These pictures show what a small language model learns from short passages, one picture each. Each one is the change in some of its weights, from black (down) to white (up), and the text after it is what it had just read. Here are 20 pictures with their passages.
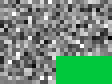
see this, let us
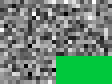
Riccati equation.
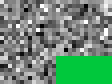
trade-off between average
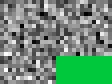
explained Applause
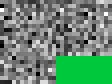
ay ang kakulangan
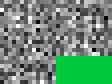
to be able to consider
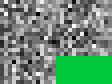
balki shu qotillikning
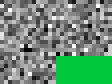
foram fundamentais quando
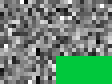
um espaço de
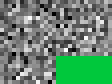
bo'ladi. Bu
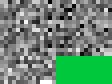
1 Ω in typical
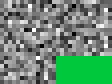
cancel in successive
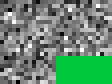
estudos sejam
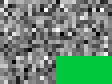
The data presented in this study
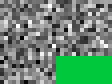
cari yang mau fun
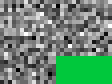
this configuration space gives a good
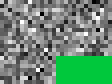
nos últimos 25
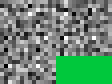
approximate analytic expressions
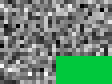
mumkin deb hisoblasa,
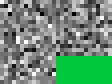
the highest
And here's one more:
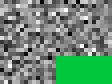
may positively affect the
